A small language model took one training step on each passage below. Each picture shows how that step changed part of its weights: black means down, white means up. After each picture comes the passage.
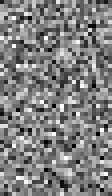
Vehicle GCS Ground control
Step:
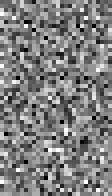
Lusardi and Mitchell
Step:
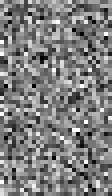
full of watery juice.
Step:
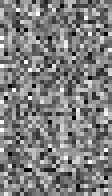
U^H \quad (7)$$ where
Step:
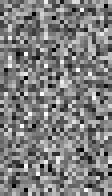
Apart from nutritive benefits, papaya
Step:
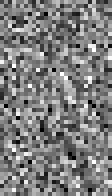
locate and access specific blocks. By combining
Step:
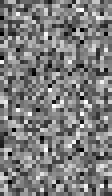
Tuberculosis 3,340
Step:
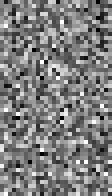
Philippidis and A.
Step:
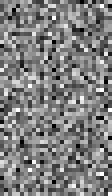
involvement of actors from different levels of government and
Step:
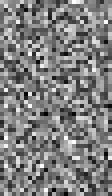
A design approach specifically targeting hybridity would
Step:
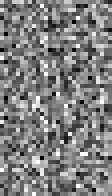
ser usadas para desenvolver
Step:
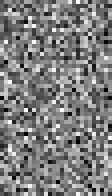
both coronary heart disease and
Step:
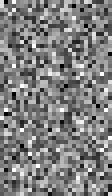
of sequences as well. For instance, we
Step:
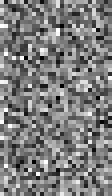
Manifesto written in October
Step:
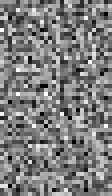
WRITING 1) INTRODUCTION As a
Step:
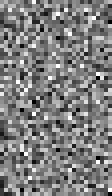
the City Health Office–Biñan
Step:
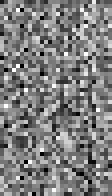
process water, elevated temperature for
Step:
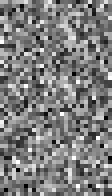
advertising method. The brand helps
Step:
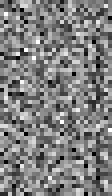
diarists used to keep their personal
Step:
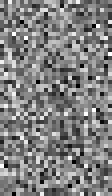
while collective consent would be required for the third
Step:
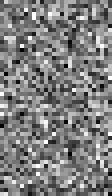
with an important social problem of ensuring equal rights
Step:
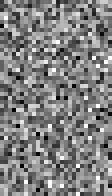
Table 1. From the Figure 9, it
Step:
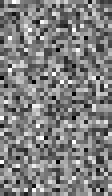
Most machines of this type are designed for
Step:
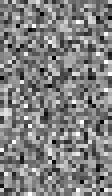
mangosteen has flowers that can
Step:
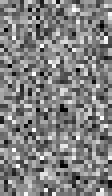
are used. The physicochemical parameters of
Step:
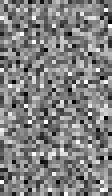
the same search with a camera [4].
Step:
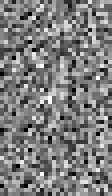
Institute or the U.S. Department of
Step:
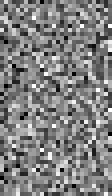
the extracted features according to their relevance to the
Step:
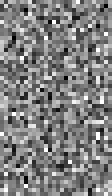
illegal trafficking of
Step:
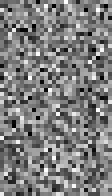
measles virus, influenza A
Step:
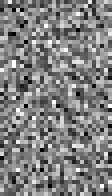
concentration of ESDI and decreased with
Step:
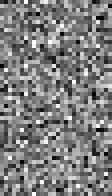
with an unmatched impedance
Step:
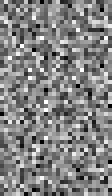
the production process that is often performed
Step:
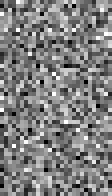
states with Split Party control.
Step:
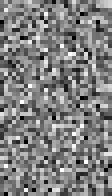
Validation activity may involve multiple reference emission datasets
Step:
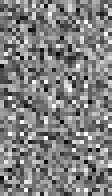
and Health, when perceiving themselves in
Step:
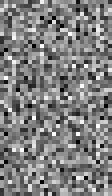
non-significant terms already excluded.
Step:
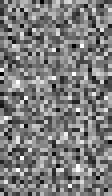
use of visual aids in their English classes
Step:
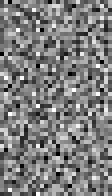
explicit design criteria in trans-disciplinary
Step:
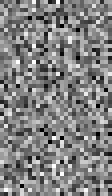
for its closure. C-PET
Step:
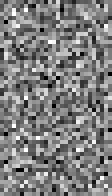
only considered genes with high impact mutations in
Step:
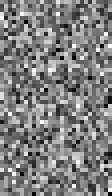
with extinction, three of the species
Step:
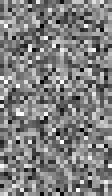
issue of halal and haram
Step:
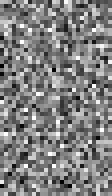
Kenya: what really matters
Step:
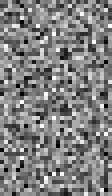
constraints refer to constraints on error probabilities.
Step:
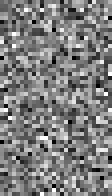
led by the research team together with an experienced
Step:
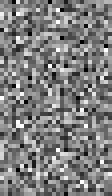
Nigeria Plc Breweries 20
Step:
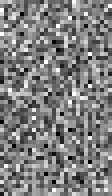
As shown in figures of brocken
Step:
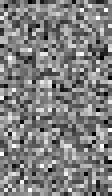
a systematic process by which the research starts from
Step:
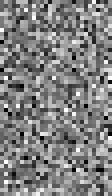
and a member of the Scientific
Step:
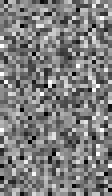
definition, test method issues associated with several key
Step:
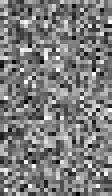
International license. The Asian Institute
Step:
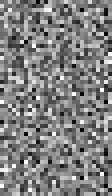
of the respondents reported that they rarely asked
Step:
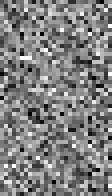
by a language system stored in our
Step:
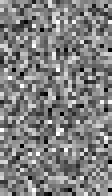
the curves and thereby misleads the
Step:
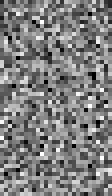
Issue: 4 Submitted at:
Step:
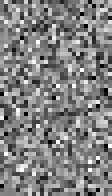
extract all files and add the raster
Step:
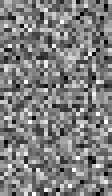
praktiserend accountant de
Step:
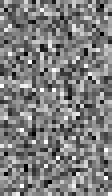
Natural language contract with automated
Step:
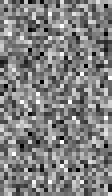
in the proportion of corn cob
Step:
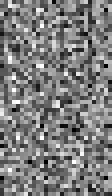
transmission facilities would show just by how much these
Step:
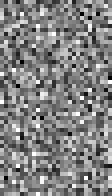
one of the most popular techniques used in
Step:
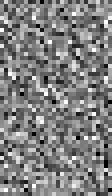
the confidence bands practically do not
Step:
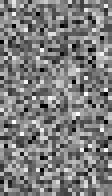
service engineers get exhausted with the
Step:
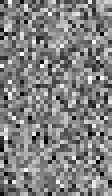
after gamma radiation exposure. Figure 4 –
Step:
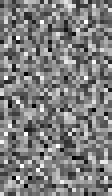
Distribution Requirement Planning is an
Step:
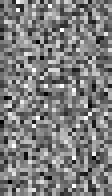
competition over land and water resources. This
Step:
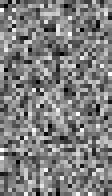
\wedge dp_d. \\
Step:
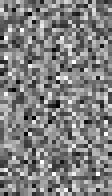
article demonstrates how to identify specific pragmatic
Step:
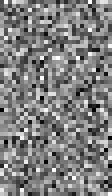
property is measured on a single point of the
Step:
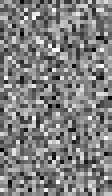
these sand samples. Frequency response of
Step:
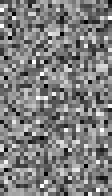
were reduced. Moreover, the bonds in
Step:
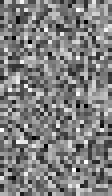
UK and in the USA, the lists
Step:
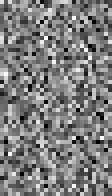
5. Summary of backward regression analysis between
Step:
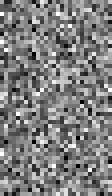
report of the 25 CSR-award
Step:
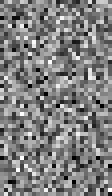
systems and to improve the conditions for exchange and
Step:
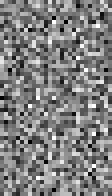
in Greek tradition it was the
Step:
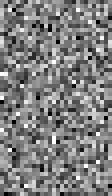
results, graphs, etc., the answers to
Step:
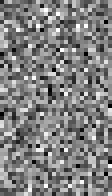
discusses the 18 stability of HEM
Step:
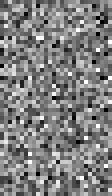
[6]. Results showed that the composites are
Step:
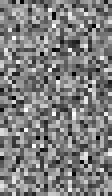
In red the data and in black the curve
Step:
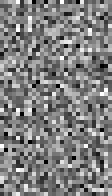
stages in mandibular first and third
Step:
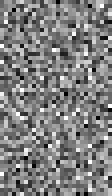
environment, the study provides a thorough record
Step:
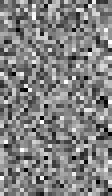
and training $[1, 7]$
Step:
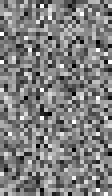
пед. наук.
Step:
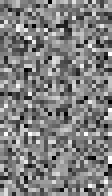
rights. Flowing from the above,
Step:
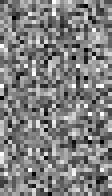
and a least square fitting to
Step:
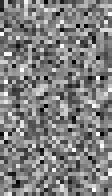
restricted to 25 gm only. The
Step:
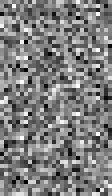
utilize a 'comparative'
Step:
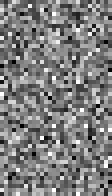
"availability at all times of adequate
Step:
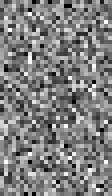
Feedback system with N_t transmit
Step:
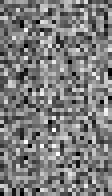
METHODS A. Study Area
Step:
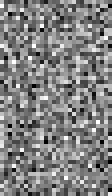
the sample correctly justified a statement using
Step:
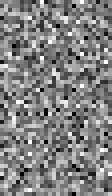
to induced dipole interaction between electron
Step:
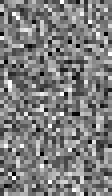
directly inquire concerning physical directions would have
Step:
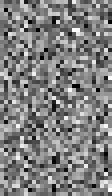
the Paris Louvre
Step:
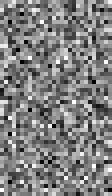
216ff). The basic reference points of
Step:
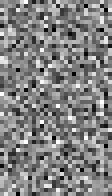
engineering paradigm is also evident in
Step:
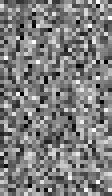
water erosion etc. As an estimate indicator
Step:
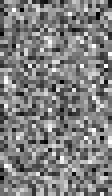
continuous supplementary feeding with sugar over
